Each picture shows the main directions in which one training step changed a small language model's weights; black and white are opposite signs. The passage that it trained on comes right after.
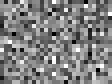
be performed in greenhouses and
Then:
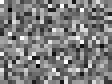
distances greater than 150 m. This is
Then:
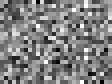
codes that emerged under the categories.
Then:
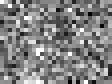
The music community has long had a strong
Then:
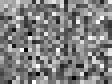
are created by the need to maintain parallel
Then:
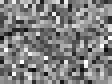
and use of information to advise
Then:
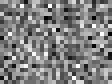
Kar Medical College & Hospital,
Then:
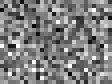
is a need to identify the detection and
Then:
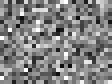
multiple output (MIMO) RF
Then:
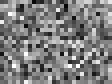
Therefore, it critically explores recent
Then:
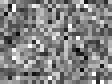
murder. Tandina
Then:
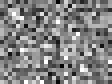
Subtracting equation (2)
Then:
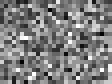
lack basic digital skills. This paper
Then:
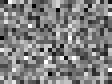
Wasit, Iraq.
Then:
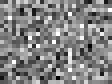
audio features for enhancement of robustness
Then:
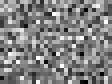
have led to the development of novel forms
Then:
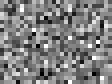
She emphasizes the importance of not only
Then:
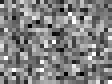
simple fluid – 89 grain interface
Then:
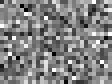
were not significantly different, being 3 and
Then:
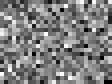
can be used for some medical purposes.
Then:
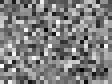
and recommendations to improve the content of the
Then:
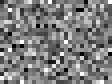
Fig. 2. In this analysis,
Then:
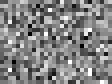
demands, participants demonstrated resilience through
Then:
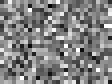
connector, presented qualification data on
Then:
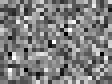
Traditional Concrete
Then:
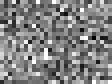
\alpha_n &= a_n
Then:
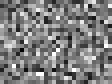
apply for a flight within via
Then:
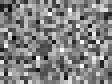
had not yet been barcoded
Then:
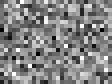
importance that Socrates attributes to
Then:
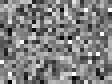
focusing not only on increasing the volume of
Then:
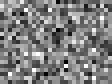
would be lost at high values ($a
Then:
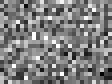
the loss of schooling and over and
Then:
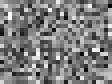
consideration of optimisation of energy usage in
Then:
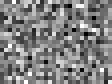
and analysed. It was revealed that there
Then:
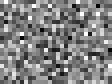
Chiedozi, O.
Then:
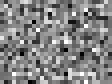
policy recommendations that are not only consistent with
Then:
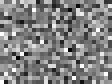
of the people in the population were largely
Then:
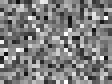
THICKNESS Soil
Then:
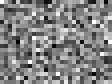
Interest: The authors declare that they
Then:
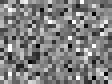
aged 56 days, by combining
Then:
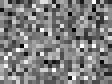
AS AN INTERVENING
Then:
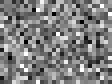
and Cloud Infrastructure Science
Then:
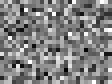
humanistic principles that emphasise respect for
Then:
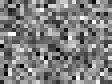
gradients based on the given criterion
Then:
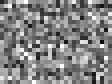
animals. FMD is not
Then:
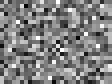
the country forward. With no
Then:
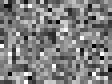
declare no conflict of interest. Data
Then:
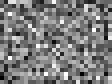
I/O optimizations and
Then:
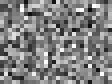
first published in 2007, emerged out of
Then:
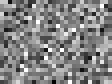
Pyrite (2 t ha
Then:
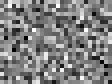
5. Analysis of the Regulatory
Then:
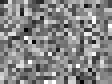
literacy as an asset that is
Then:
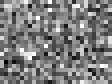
together. This is different for the
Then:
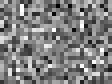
this concerns only the theoretical use of
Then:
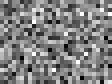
enhancing the quality of life, reducing
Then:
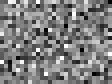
or jointly, and although they
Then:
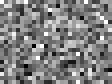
drug developing companies. 4. Other research
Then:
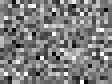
also two parameters a and b monitoring the
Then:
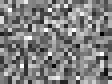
breast displacement was analyzed in this
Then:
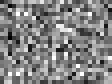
number (top), hyperbolic
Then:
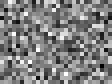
3.16. We can say that
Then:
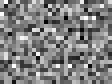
McCain food industry in which
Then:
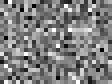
Great Hungarian Plain.
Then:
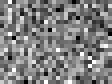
signal is in the form of alternating
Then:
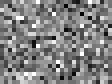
is the square mean discrepancy between
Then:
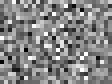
and saved significant time, particularly in
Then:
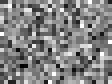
manufacturing of different medicines.
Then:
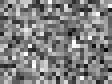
in which our students live and work.
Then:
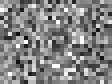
colored parts of the remaining crack
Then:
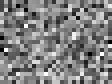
bromination as the corresponding
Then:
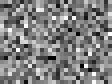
used in Extractive Industries
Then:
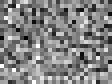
mutation is the main cause of
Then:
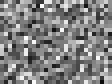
influencer campaigns, considering barriers
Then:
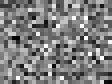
between 5 and 30. The reliability of
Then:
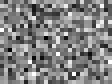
mean bigger scattering area and
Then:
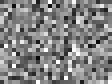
cemented grainstone.
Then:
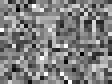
a new buffer layer, of larger
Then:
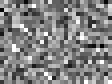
one man, you educate one
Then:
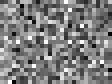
According to Helman, there are
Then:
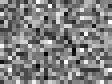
Agriculture Public school Vietnam National
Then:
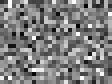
impinge on VDSL systems
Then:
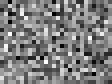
firstly in order not to consume
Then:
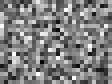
in emphasising the interconnectedness
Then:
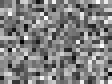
If principals and organizational members do not
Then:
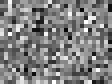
hydroxide solution. Formation of
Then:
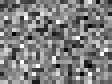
observed in the flux profile at position
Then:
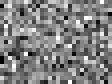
time. These systems assist farmers to take
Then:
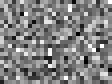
organizational innovation have a positive effect on competitive
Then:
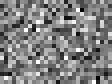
increasing Aerosil content improves
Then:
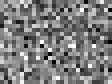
in the development of young children's computational
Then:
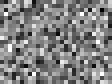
at any given moment, you should get
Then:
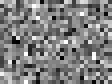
18 and 22 years which comprises
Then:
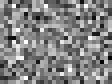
you are, the greater your chances
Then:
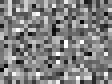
another series of firsts for the
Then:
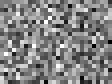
point, in terms of income per
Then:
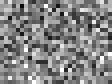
ocean temperature is a challenging task due
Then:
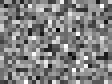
to experimental design, data analysis and
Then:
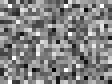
In modern specialized studies, human capital
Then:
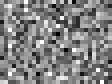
bars in the RCC
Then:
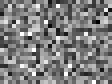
return Azerbaijanis
